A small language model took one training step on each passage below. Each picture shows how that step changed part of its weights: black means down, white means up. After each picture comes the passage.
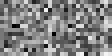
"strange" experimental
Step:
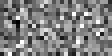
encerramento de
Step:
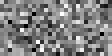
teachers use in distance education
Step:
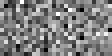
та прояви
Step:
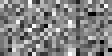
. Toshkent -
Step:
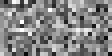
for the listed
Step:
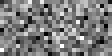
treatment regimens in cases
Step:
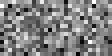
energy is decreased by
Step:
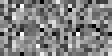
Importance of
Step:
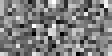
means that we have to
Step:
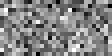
lying on each face
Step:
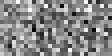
of TNF-
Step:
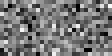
mainly propagating in the
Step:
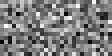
integral equations, called
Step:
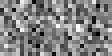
of the same order of
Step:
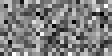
radii. II.
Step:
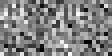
physical activity of the
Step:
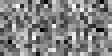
delivered are
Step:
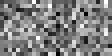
satisfacción -
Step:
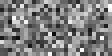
Wade, C.,
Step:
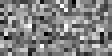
fact, induces
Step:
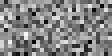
educational facilities and well
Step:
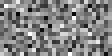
advantage as the shared memory
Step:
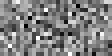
in this work, see
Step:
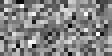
Weinberg's results
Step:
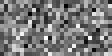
if half the liver
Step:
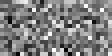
obtained the action for the
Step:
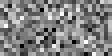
atmospheric models and found
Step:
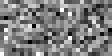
rate until approx.
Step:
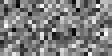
é anulada
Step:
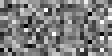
here also so much has
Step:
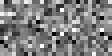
In Section 5, we
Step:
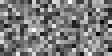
Плани і
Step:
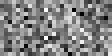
the chaotic
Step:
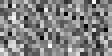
space variable and its
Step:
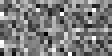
article are fully coupled
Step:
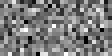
declined over a
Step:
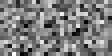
plantio e do
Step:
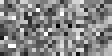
methods are concerned with
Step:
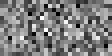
ancha taraqqiy
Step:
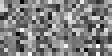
The population aged 15
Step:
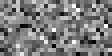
kasb etadi.
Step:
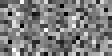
qayt qilish,
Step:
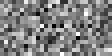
width. In Fig.
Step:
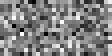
Teaching English to
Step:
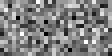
storing and processing
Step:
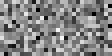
level. Since most participants
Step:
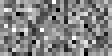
WP2 following a
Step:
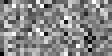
detection and segmentation tasks
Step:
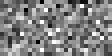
nuevos de
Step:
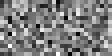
consumer for the right
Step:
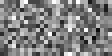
metal was fixed at the
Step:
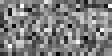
ham bo‘lib
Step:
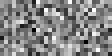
passing through lens
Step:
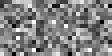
explain the variations of the
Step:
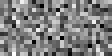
of the electron wave remains
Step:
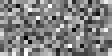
must be in a solid
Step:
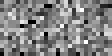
includes in education,
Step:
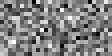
and night work and
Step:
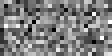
ona tili
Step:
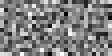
holo}) for the
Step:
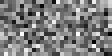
can be met due to
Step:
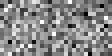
to wave-particle
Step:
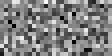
language, Theorem 5 in
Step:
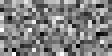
the resulting effective action for
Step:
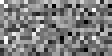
coefficients, and have found
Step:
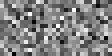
these mappings is
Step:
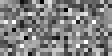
DBA Doctoral
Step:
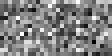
no I, baseado
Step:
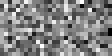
The value of export
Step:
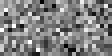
flows. This dataset
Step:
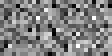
A artista
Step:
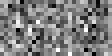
roughly centered on
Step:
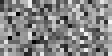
the pelvis in the
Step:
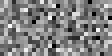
como de desenvolvimento
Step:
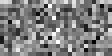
Chen, E.,
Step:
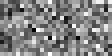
de vorm van
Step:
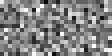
completion. The construction
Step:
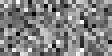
are fast, a
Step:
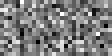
das Nações Unidas
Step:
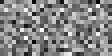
6G ecosystems such
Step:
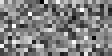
wells, 60
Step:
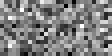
controller is made with
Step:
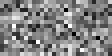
la cui danza
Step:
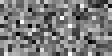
consistently low ratios during
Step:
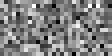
most popular tests.
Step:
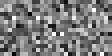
multilevel inverter
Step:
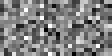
documented?** -
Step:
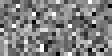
criteria covering: presence
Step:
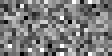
esa kadrlarni
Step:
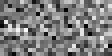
entanto, a
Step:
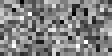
with perfectly conducting
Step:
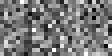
oshirish uchun imkoniyat
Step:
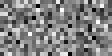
propagation parameters to range
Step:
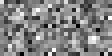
xilof va
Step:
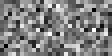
mixture 500 mg
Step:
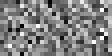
the second edition of
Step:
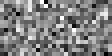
use Li-ion
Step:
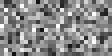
push pull technology
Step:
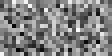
the orientation of the
